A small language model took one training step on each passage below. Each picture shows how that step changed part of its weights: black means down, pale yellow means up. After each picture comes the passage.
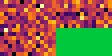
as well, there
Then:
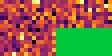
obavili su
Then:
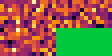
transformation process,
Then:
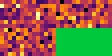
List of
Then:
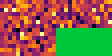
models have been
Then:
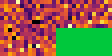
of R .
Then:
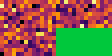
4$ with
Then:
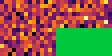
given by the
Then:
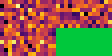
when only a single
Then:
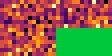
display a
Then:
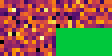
transition from the
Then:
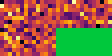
process has become
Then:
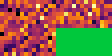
a very similar
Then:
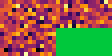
to a new
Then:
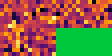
stand out at
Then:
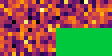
once the
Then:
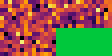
in the string
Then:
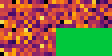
was recorded
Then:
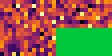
the known
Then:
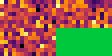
student method is
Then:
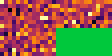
similar when we
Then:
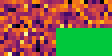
is solved
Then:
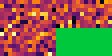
visits to local
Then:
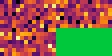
were noticed
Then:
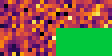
the characteristic
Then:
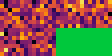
umani per
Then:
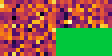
and temporal
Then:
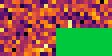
temperature values of
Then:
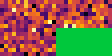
is dominated
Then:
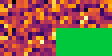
was initially
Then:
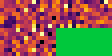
to the present,
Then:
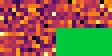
case. Our
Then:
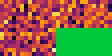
technique does
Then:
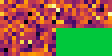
the compiler
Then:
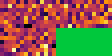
of expression
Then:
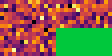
formulation with the
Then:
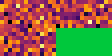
dynamics is
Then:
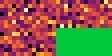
to address a
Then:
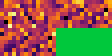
a single complex
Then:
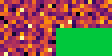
evaluated by
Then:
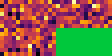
These include
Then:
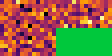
p $ we find
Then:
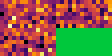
each loop
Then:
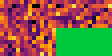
gas, a
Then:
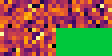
these areas,
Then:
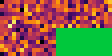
and model evaluation
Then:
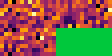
the first in
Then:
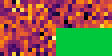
the emission or
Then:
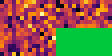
the approximate
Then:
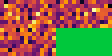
yield of
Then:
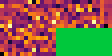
surface area
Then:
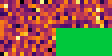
series makes
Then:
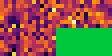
the performance of the
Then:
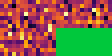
by adhering
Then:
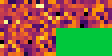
demikian di
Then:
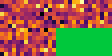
visor is
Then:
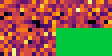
influences the
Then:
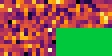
followed by
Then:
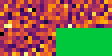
of a year
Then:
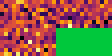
total link
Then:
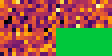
will always
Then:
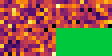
matter. The
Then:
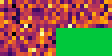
of longing at
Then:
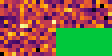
del Molino
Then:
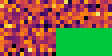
Based on
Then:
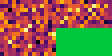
a beira
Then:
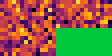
less than 5
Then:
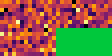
has an effect on
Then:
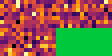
by the weak
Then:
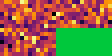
atender uma
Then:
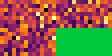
eine solche
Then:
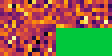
can be found from
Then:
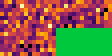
in the steering
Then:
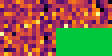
collider with
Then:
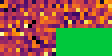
requirements. As
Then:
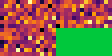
rights and
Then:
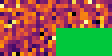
the obtained results with
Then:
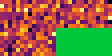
there is much
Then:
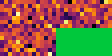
system impact public
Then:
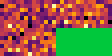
da década
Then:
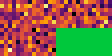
should be used
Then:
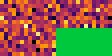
the spacing
